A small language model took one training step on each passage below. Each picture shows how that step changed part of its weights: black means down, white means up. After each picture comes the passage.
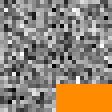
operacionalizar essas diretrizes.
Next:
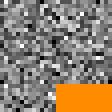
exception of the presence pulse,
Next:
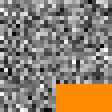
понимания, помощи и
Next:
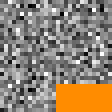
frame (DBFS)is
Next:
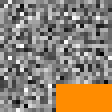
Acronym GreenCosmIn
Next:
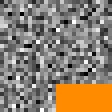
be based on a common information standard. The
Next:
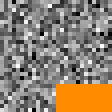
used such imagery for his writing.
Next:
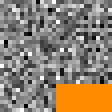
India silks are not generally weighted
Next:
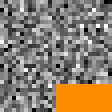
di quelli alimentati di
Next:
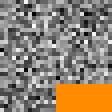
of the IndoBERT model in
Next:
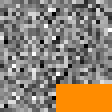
жойда аутоиммун
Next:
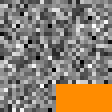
the almost constant damping ratio between
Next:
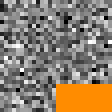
factor was calculated in the older type of
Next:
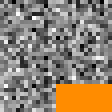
then a deal breaker. In
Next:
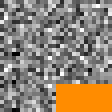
para direita: - 1-
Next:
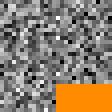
de los municipios del país) no
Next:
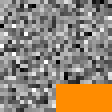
the studied SSR markers.
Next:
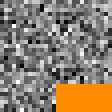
and middle-in- - come
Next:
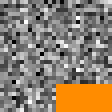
es descriptivo-analítico
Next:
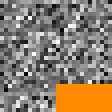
species-specific temporal and spectral call
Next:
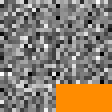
both complex dynamic processes that depend on different
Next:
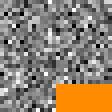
audio files allowing musicians
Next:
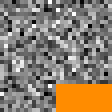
fiber yield (10.8 t
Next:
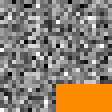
of acetylsalicylic
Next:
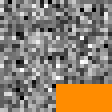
can lead to Self-Destructive
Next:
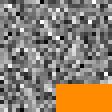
similar in the four simulations, with slight
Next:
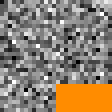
in Poland is a 19%
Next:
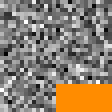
this study can be continued in further research
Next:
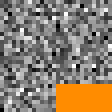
θ_{23} , and two independent
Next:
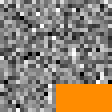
under the circular economy framework Figure 6 shows
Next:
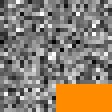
є питання, чи хоче
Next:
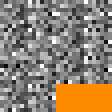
CC BY-NC-SA
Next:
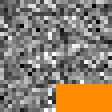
researchers and partners, as well as with
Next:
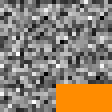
sifatida kasbiy shakllanish va rivojlanishning
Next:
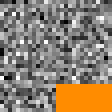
has proved to be extremely
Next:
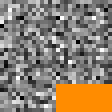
procedure. The gNB identifies the
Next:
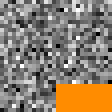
muhim xulosalarni yaratishga asos
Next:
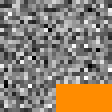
MLKL Ferroptosis Fe
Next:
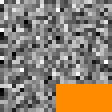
вічнозелений 1
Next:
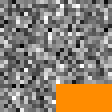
in an increase in muscle strength.
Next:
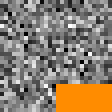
a form of legal security to the
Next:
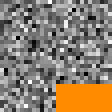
that math anxiety appeared in
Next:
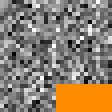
higher cerebral blood flow levels
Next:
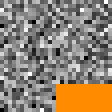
para melhorar a capacidade funcional
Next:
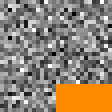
significa que las vejeces,
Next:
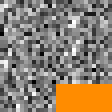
and to overcome negative tendencies in the
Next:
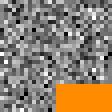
que dicho discurso haya
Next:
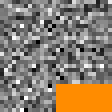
- Relative intensity of its vertical
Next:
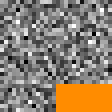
reference material, tests to confirm its
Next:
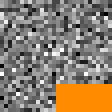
X. Jin, X. He,
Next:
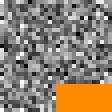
скоростью, не
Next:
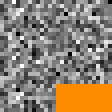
erkin iqtisodiy zona va 348 ta
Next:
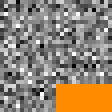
für Praktika** an
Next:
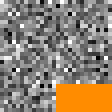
and labelling of the bananas
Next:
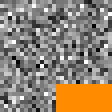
kattalar uchun yozilgan
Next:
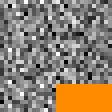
of electromagnetism
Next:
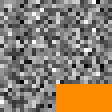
este con la sierra del Loro
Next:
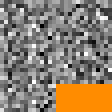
определения уровней математических
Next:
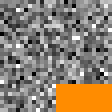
the expected increase, whereas at high temperature,
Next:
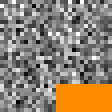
ahvol farqi bu
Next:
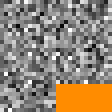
shtammlarga nisbatan
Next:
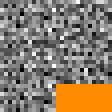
Е. А. Косарева
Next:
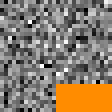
dalam mata pelajaran IPS
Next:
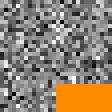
positioning errors for indoor
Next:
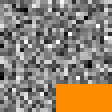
diseases Total Diabetes
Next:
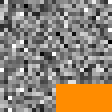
xorijiy mamlakatlar
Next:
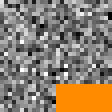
of equipment, oil extraction, nuclear
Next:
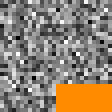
uchun yakuniy AHP
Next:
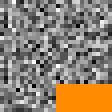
Frutos, Mariscos. Abstract
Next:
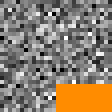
from their performance in providing public services, so
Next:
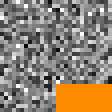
the 1964 Declaration of
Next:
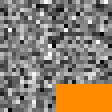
не цікавились тим,
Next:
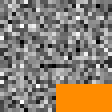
Juniperus exelsa
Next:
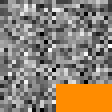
Qovunchi madaniyatidir.
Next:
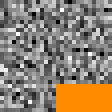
Freedom Index
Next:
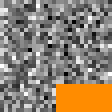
in patients with psychiatric diagnosis
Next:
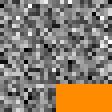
a solution of the complex chloride with
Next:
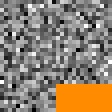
adopted such e-payment
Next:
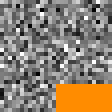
Лорха скрещиванием
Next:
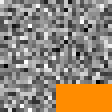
tayyorgarligi darajasini
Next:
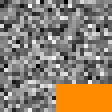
water-bath for about 5
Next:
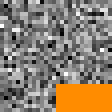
proof of the inequality (6).
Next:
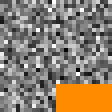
only on the sequestered carbon in the
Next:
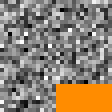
lbs / amp. Figure
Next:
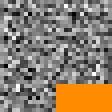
Things (IoT) concept
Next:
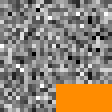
Klinik ko‘rinishi bosh
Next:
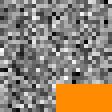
substrate are shown in Figure
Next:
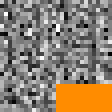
potting regions consist of solid brick and
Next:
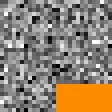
el "Plan de Desarrollo de
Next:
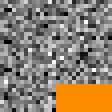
Ao olhar para o ensino de
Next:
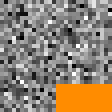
is lower for copro-DNA
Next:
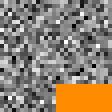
Resident Anesthesia
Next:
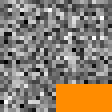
in the final state. The data will
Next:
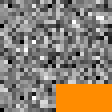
strain compensation layers in
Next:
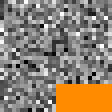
Ctgproc, essendo
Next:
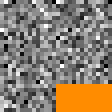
los currículos de LEX
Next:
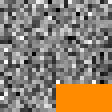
voix dissidentes. Le journalisme
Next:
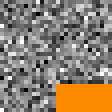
institutions of learning, developing creativity in
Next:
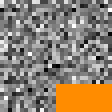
responsabilidad social universitaria como un
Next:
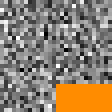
avaliado nos ensaios na
